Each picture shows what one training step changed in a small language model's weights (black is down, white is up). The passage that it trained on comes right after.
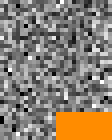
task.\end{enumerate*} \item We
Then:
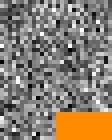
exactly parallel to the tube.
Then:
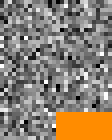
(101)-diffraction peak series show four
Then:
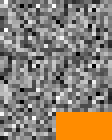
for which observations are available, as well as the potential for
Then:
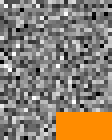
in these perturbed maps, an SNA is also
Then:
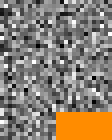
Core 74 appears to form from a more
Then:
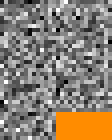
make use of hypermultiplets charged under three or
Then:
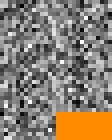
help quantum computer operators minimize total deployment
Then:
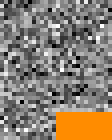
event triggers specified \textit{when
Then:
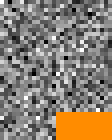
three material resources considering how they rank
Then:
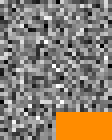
we may take $A$ to be all of space
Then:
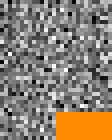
the Fig. \ref{fig1}. We can see
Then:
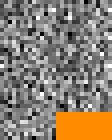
left to right: the first, second and third
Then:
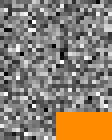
the absence of turbulence in the simulations
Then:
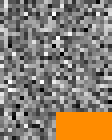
the role of monopoles when scattering high energy
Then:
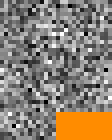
the shortest diameter and circle orbits.
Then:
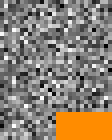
the problem of causal structures and probabilistic
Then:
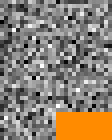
is a strip of constant $\sigone$. In
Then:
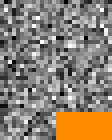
almost halves with 1 mistake and then
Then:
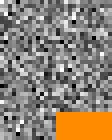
2.7 GHz. It possesses a
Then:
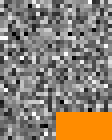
2 before $dR/dr$. This equation can also
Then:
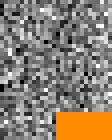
solid curve) has a mass loading of $\eta
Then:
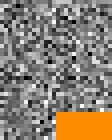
same disorder broadening for the above
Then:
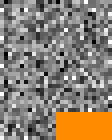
\label{sec_ml} The results of the
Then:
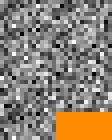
have provided a new formalism to study the black hole
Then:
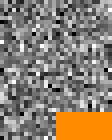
abundance pattern was computed using the latest
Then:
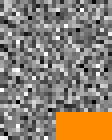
$CO_2$ to Methane.
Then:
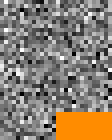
numerical modeling with the Particle-In-Cell
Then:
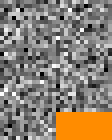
point is $a_i/2$. \item The
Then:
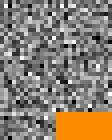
and the Spearman’s correlation coefficient for many
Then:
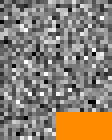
defined in terms of pions, thereafter we have
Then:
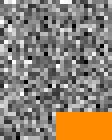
field can be described through a simpler scalar field
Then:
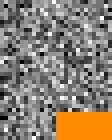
towards solving the integral equation, analytical as well
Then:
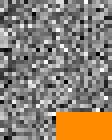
not accessible in other structures. This makes
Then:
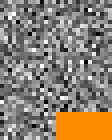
silicon, diamond and
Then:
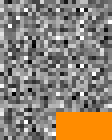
(C \cup M)\vert \geq \lambda
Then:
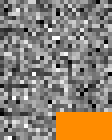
The $f$-electron density of states for each
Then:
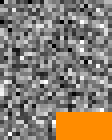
of momenta carried by the incoming and
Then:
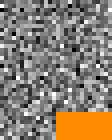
total of 228,872 E-field measurements were
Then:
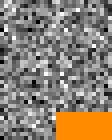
of variables in \eqref{regular+internal}
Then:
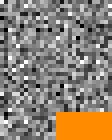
$$ } \caption{Illustration of a
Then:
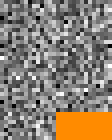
left to right are the results of the optical vortex
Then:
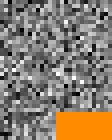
by tracing out the $H$-degrees of freedom
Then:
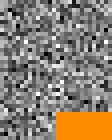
correlation is short-ranged and decays more slowly
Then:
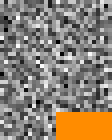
dust particles are exposed to a stronger radiation pressure
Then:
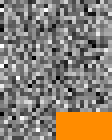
with a multiplicity cut-off of 20 (see
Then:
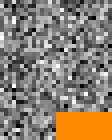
both transparency, understanding and thereby generate
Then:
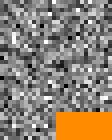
differential equations of motion along the 5th dimension to find
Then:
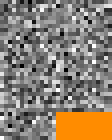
routes through $\Omega$ in the dataset
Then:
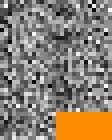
also superconducting and had an actual composition
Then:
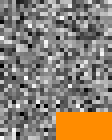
being scattered by the target, the electron beam becomes
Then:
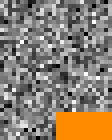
and since information on the lengthscale $L$ is
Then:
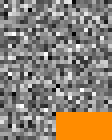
1. The output feature map of the PW convolution
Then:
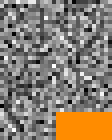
as some were available as images rather than structured
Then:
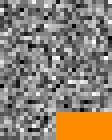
charge mode travels in the opposite direction than the
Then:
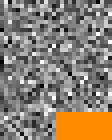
the region of filing $\nu$. Detection of
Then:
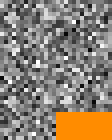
consists of four sequential components for implementation. The
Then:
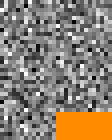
is spec'd at 70 metric tons to
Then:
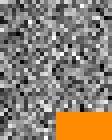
experimental results are discussed The first focus is on the
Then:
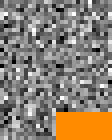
The University of Michigan, Ann
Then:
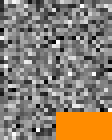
Section 3, we give examples of individual interevent time
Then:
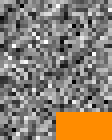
scenarios proposed for this class of galaxies.
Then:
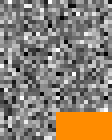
< cn.\end{equation} \bigskip
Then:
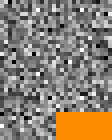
the graph is \textit{strongly connected}.
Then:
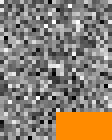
spectral types (WN7). The binary is
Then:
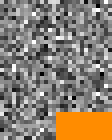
. It is then easy to see that in this case
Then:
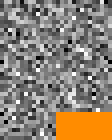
m, -5 m), respectively. The channel
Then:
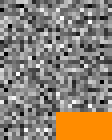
which the 8 million kilogram structure
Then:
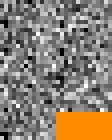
is significantly reduced. The standard deviation in the differences in
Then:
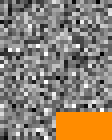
as in the two-dimensional model. In these simulations the
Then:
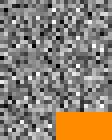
same decomposition of shape and normalisation effects is performed as
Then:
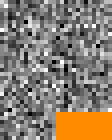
in (\ref{loop metric}). Identifying
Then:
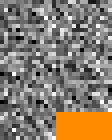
no incentive to deviate to case 1
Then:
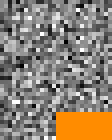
on the concrete parameterized form of the model
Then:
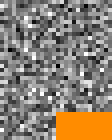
constructed by embedding these resonators in 1D geometry
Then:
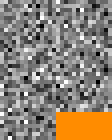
\ \approx \ 0.06 \ \Kinverse
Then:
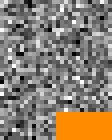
advantage over DW. By increasing $i$,
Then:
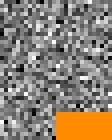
that (1) \mstar\ is the most robust
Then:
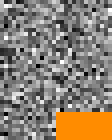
supernova rate and the mass of hydrogen. This
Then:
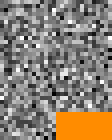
[8] Sonali Gupta,
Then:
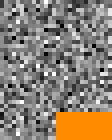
during the first close encounter between the two
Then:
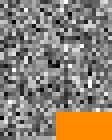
data. On the other hand the current STScI
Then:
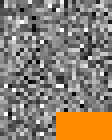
(ISPP) algorithm, the reset process
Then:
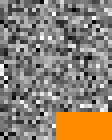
with the increasing energy (Fig. 9), and further
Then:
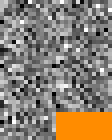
solutions for PTO optimizing have been evaluated.
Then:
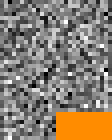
continuing external fermion sources we are allowed to use
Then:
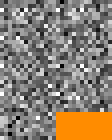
\end{equation} The parameter $\Omega$, that
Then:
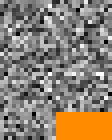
$TbPc_2$. It will be shown
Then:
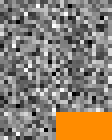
large to allow firm conclusions in this
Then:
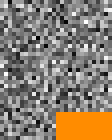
poling electric fields (field-cooling). The
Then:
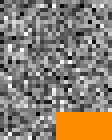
integrates deterministic RF propagation modeling with
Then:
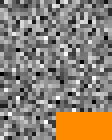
stress-energy tensor associated to the scalar field cannot contribute
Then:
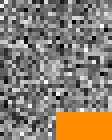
line-of-sight dust is present. To
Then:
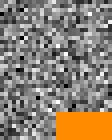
complete at $z<2.2$
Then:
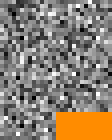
beam, decaying within 25~m from the
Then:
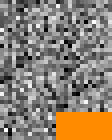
on every link only an even number of
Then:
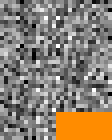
counter-propagates to the
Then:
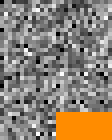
method corresponds to the reduced phase space quantization of loop quantum
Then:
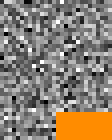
suitable for measuring distances to type
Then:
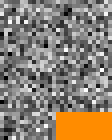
easily seen that the effect of the twisting is
